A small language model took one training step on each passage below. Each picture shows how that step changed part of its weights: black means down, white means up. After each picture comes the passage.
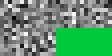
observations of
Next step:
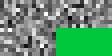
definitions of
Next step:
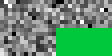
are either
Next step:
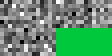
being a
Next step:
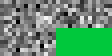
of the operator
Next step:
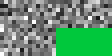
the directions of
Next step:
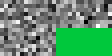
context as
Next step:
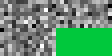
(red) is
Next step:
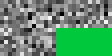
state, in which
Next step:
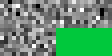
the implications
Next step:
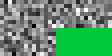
of interest are
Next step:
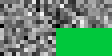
one just
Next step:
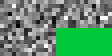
in the range
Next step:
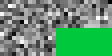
The main contribution
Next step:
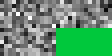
loops for
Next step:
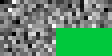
a sum over the
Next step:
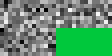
discussed in the
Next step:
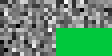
\cdot k +
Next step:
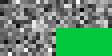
able to
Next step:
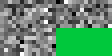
strip, due
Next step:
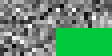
interpretation of
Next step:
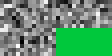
wave function of a
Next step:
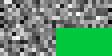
that acts on
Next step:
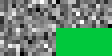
previous case with
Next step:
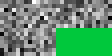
this specific
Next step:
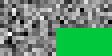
is free of
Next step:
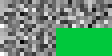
we can have
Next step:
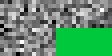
be maintained to
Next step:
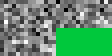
one also expects
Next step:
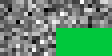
high magnetic moment per
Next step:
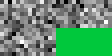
The current time
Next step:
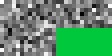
momentum spacing
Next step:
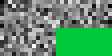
the time dependence
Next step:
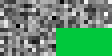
useful for
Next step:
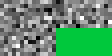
symmetric in the
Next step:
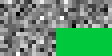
Universe, can
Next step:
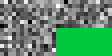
by a single
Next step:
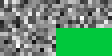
means that each
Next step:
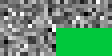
model, so for
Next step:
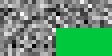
first author's
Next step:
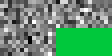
Here, it
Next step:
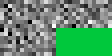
This is an important
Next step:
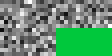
how can we
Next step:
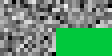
and we only
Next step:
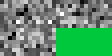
G и
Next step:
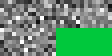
in mean flow
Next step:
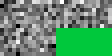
developed to the
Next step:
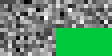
calculate the effect
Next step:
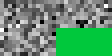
and security
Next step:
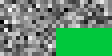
analyzes the
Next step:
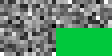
large $N$,
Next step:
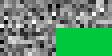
$\phi$ has
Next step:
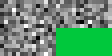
contribution from temperature
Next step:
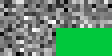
long been shown to
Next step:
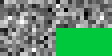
evidenced from
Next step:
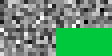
cavity system
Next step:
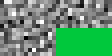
sections of the
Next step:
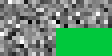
The first process,
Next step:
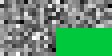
and spectral
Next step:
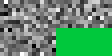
the degree
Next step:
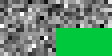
issues are
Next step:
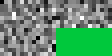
generally evaluated
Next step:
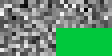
identification of the
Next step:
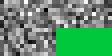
to 1st
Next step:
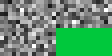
the AD
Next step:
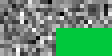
particular quantum state,
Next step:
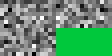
is obtained in a
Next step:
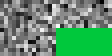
more in detail
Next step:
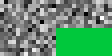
and a larger
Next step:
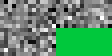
due to capture
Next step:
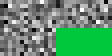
weakly magnetic
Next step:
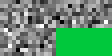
via the
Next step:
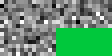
appears to
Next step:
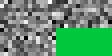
pushes the
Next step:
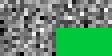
the net magnetic
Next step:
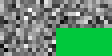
map into
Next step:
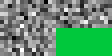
in Eq.
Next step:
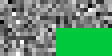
jet parton
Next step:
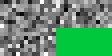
energy during
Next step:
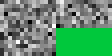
an impact on
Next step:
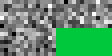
Note that the
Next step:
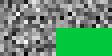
In this work,
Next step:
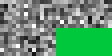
diffusion dynamics
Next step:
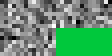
such blocks.
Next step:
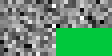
= \Phi x
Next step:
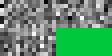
nature of
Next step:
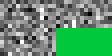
internal quality
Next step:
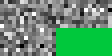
asked the
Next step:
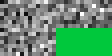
factor six to
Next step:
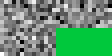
and we have
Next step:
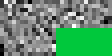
additional {\it
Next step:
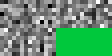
mass and the
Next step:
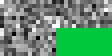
which expands
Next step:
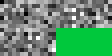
method for two
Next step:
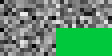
appearing in
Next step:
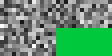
the absence of
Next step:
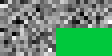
also show that,
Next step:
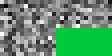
We cannot
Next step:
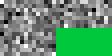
to chiral
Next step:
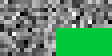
also point out that
